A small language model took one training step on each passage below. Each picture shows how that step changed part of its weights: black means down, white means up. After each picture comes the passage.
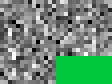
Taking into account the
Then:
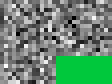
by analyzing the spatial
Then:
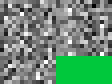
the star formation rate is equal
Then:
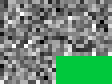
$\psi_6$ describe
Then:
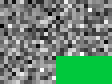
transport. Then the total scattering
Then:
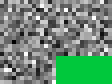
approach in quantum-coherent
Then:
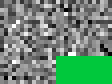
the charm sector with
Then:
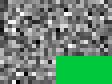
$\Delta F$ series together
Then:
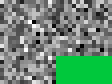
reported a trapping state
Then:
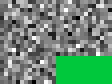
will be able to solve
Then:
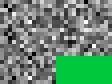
discuss the cleanest
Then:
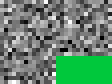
to Model-A and
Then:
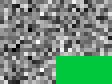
from the lower bound on the
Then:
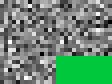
most of the slots
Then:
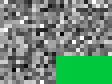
of deuterium for which
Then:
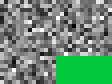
binary code of files
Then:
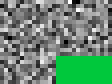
propose a multilayer
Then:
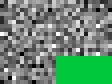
Wilson coefficients which are
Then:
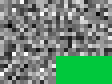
should not require sensors
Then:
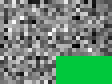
energy flow, which is in
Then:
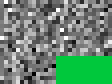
(below $z
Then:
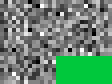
on one of the stars
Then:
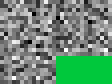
Higgs mass is explicitly shown
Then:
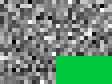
been added for comparison
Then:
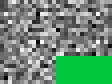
Nucl. Phys.}
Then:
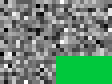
effects. Let us comment
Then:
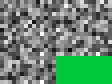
also arise that a
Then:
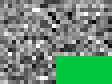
\end{eqnarray} This
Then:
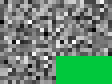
a similar analysis as in the
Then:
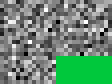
a detection factor $Q$
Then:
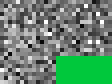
construct solutions. Rational
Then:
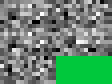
\nonumber \\ \nonumber \\
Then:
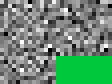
some of its applications}, volume
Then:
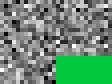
allowed to interfere
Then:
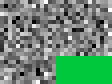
reference pole on the rotation
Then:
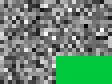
and the triplet
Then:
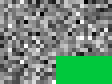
which has a simple physical
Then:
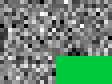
computations. Thus, a
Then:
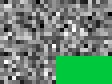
in \changeDev,
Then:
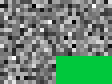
($J$). On the other
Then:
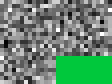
any signature of CPT
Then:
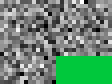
around the backward direction.
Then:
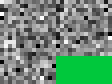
transactions are typically
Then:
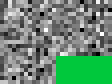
is valid in the whole
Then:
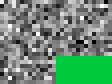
theorem places no constraints
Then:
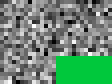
{journal} {\bibinfo
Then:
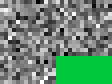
to registers or
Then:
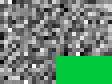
and gel. a)
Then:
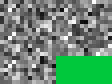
caused increased levels of
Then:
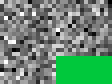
while a substantial
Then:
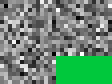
the signal. The size scale
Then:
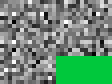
Tucana represent
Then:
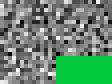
10~PeV. The
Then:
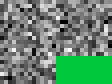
not depend exponentially on
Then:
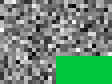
around the star; subsequently
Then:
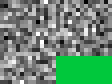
years in HCI &
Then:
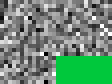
factor under the square root
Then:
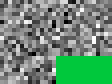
a sphere centered
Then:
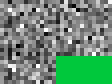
massive (massless)
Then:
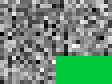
model nor a positive
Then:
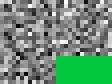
is roughly of order
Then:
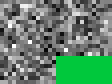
and $\mathbf x$ obtained
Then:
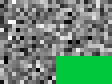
Workshop on
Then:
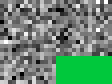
joint quantile effects in
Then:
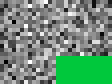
characteristic of the model is that
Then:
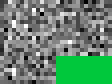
environment. Our results are in
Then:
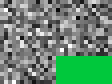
of $\Delta$ for
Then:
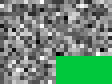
inferred using the same
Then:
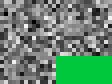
interacting cold atoms
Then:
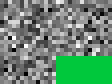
$AA'$, it will
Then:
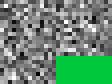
We divided the
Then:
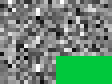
In addition, it has been
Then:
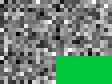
are double exponentially more
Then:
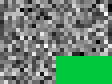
are usually generated by kernel
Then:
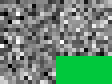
constant & 0.2 or
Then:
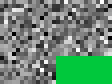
and between the expected information
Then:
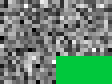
the GSO projection.
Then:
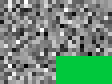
bunched for some
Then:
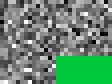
a $\lambda$ value of
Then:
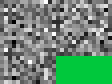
expander we can use
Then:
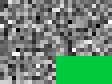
The Killingbeck
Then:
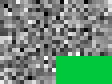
flux in case (c)
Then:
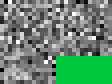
potential (see the next
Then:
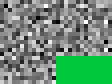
the *chiral behavior of
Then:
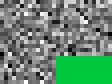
this space. In principle
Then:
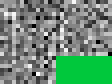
fluctuations are suppressed by the
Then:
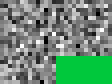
obtained by this method is higher
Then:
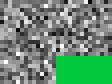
the second NuSTAR
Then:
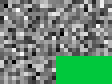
for the valence content
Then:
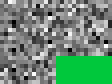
mean-field treatment of
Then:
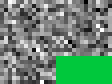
QNMs and
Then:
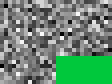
of the structural
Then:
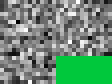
Our objective is to develop
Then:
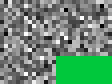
the general concept of
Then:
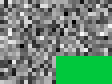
the system is kinetically
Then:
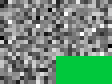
A. Frequency
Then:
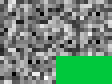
KB theory of solution we
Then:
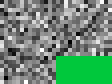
was not necessary. There
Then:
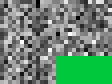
in CIE, the
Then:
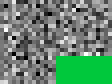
look at the second order
